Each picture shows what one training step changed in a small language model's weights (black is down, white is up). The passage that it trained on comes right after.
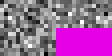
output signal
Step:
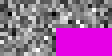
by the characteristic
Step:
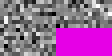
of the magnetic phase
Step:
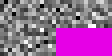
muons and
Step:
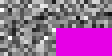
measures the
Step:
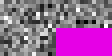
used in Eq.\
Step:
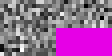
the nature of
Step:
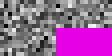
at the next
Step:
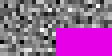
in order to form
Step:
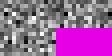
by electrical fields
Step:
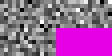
response function
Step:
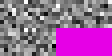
degrees of
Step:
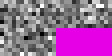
In fact, at
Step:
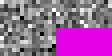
which the models are
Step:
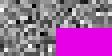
distortion is
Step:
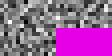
include those of
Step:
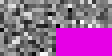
free networks
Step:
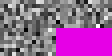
the highly
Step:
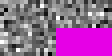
we get:
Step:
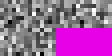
these rays is
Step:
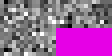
been proposed as
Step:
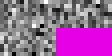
chip with the
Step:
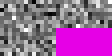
and V.
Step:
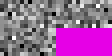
by Fried
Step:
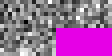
are plotted
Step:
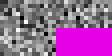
as done in
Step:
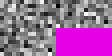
low foreground
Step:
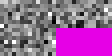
where $\sigma$
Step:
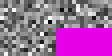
not being
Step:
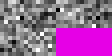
around the
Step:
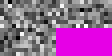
occur at the
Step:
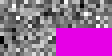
large $k$
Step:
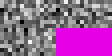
only nonzero
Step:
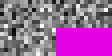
to the formation
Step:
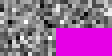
as success
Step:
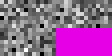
vev is
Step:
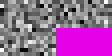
are correctly
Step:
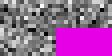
In the previous
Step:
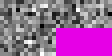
than that of the
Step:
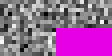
with a constant
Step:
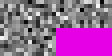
modes for
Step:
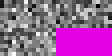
expressed as
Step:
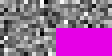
probability to get
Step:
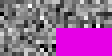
ratio of
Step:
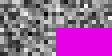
``measure of
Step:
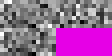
this paper on the
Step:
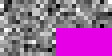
functional theory
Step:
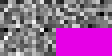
au due to
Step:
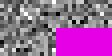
result is directly
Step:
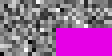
the following parameters of
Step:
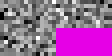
eleven decay
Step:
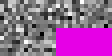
a high sample
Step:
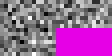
is based on the
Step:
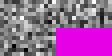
our estimated
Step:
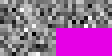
As the problem is
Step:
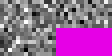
are also shown.
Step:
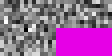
mode of
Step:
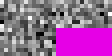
transition between extended
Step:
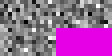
are shown for
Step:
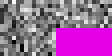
The inverse
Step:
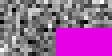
figure 1 shows
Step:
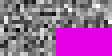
of producing
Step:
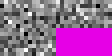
minimum, as
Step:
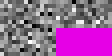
{\em Cell
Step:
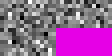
\cdot {\bf
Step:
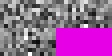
the physical states
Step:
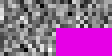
representation. The
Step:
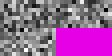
the Landau
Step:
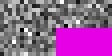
the key
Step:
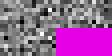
e}$ we obtained
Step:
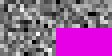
obtained from recent
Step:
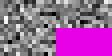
of all possible
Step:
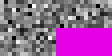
be seen that
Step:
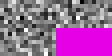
a very large
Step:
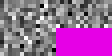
contributions. The
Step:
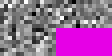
At the
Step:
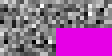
In this paper,
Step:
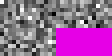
between the directions
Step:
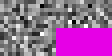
of inflation is
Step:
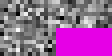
trace under
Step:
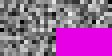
structure which we found
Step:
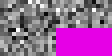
\ee with
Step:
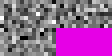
in the study.
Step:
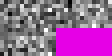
to the gauge part
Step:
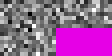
aim to
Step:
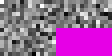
depends on
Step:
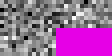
section showing its
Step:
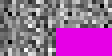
elements in
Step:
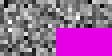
line indicating
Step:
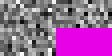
we denote the
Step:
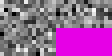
physical processes
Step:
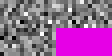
common approach is
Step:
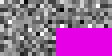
\hline Inner
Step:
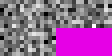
with respect to
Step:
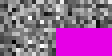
is the electron
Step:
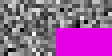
the stationary
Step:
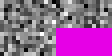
curr. density
